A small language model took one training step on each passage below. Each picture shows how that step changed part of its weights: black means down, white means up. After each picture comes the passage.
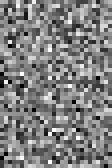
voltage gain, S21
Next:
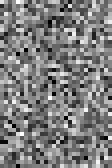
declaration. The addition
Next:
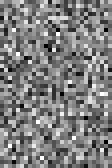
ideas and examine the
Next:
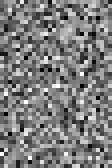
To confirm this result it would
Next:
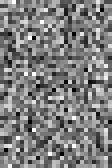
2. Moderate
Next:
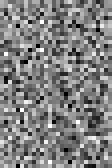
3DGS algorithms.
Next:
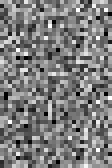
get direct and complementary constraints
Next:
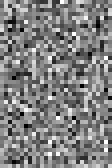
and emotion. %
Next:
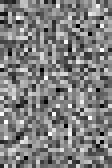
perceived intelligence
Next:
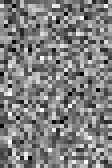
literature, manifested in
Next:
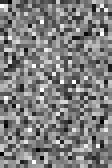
top-quark mass of the
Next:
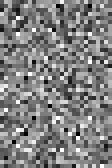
protect freshwater
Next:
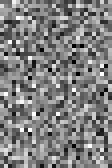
been a major research focus in
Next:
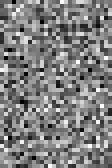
be suspected.⁷
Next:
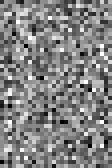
time dependent, and the
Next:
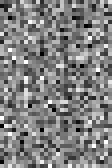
application of obstacle
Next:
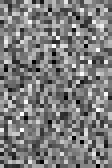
access to the global Internet
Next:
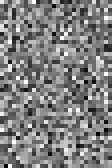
Daryl Maeda
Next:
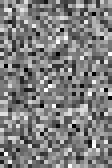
and maximize the potential for
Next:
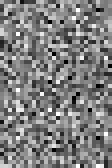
users generating requests
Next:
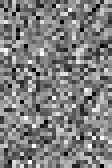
\cdot \omega_m $
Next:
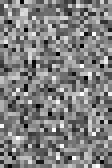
is present in the old disc
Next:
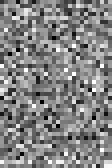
group of $\mathcal{H}$
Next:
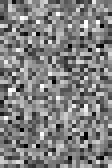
employed objective function, the
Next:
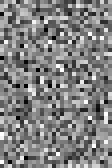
of planting material. Using
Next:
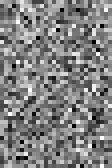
patients underwent emergency
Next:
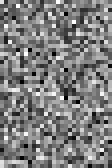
university professors in the
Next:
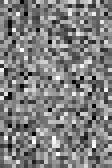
an expected overcapacity from
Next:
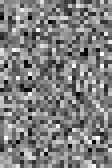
interested in learning Korean
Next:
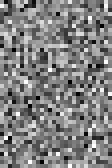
setting by the investigator.
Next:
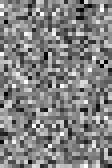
contact. Following analysis
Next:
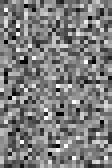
into TREC format my
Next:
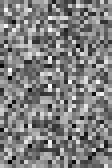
education, in general, and
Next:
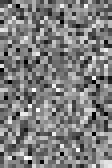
P_A$ onto the
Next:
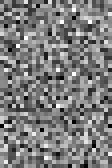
reliable indication of where a
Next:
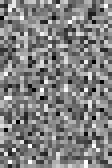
giving the following particulars,
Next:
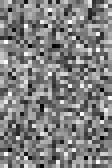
unit runs clinics
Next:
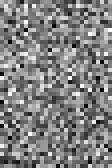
level, the stiffness
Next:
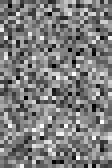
$\mathcal{N} =
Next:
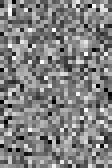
the quantum yield, F is
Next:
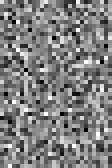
topics. 2.2
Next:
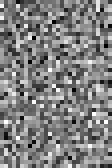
2. Nondimensional
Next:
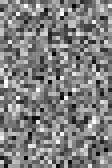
more than 160m in
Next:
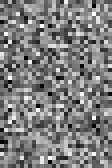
to maintain the computer,
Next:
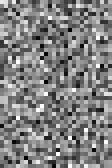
sociodemographic of participants
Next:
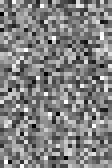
the problem, as inflationary
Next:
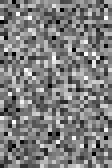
The corresponding D-brane
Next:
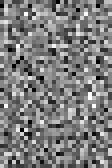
considered alone as a well defined
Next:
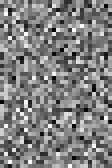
filtering method enhances the
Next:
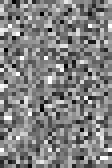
Applications) UMR
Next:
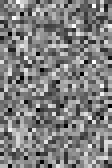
energy is quantified by the
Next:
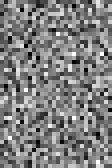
4. 2. Procedure
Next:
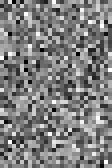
disease that poses a
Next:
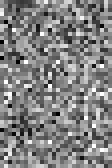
the literature so far, and for
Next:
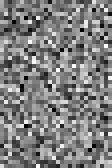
reprojected each image to
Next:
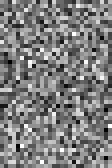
a 2D slice of
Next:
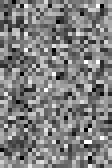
sources for squeezing
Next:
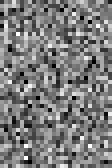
risk by assigning different weights
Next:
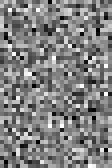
Claude 3.5
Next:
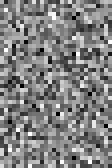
its long-term stability remains
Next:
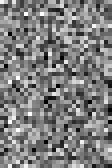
X. H. Lei,
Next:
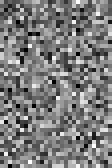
reproduce the surprising
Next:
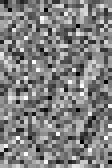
a diverse set of service level
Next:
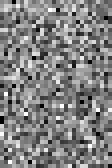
Principal Component
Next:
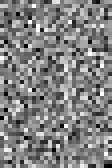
MgB_2 , and
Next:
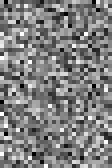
summer, which may have been
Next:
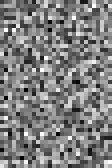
SCET current operator in
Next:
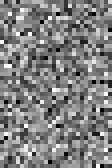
such as Wikidata and
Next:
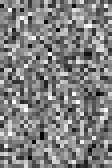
aquaculture expansion.
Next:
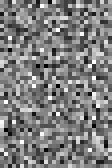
the minimum of the two. We
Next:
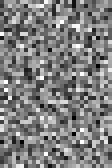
to complaints related to
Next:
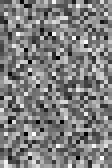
aware of the dangers
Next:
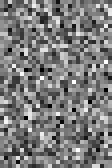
constant-roll formalism we
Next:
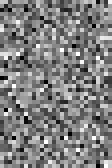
D.~Avnir and
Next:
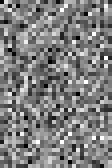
(ZIMRA) and National
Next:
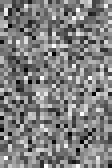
complex, nonlinear relationships directly
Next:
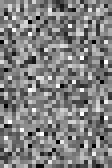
the associator algorithms. 6
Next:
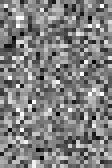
one of the school problems is the
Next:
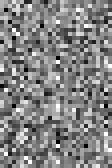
using the unfolding
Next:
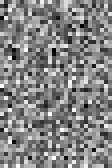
training, validation, and
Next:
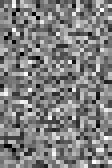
} \end{figure}
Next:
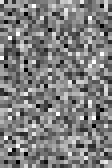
The investigation reveals that there
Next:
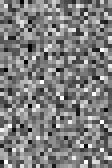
defined as: “...a
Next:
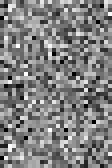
creation, economic growth,
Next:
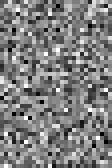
in times of crisis.
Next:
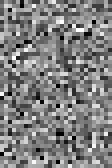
saturation of heat conduction when
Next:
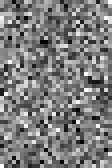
neutrinos. At a
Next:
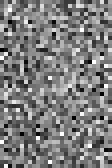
results show that the lower bound to
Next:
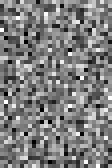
He sustains that "many
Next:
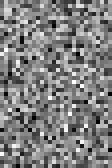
methods. Item parameter drift
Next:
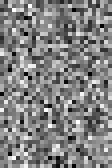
innocent Indians.
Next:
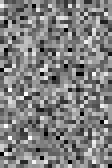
Regge trajectory of
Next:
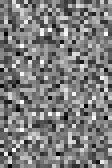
as the primary key, the
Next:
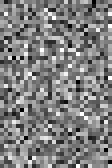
A queueing system is
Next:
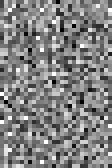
complex-integration approach in
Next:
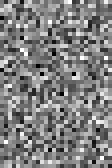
much more complete picture of
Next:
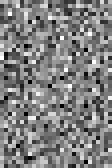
author thinks that the present
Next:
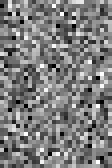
assess different strategies for publishing
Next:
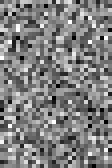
Kaohsiung city
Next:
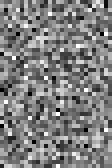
light curve peak vs. the
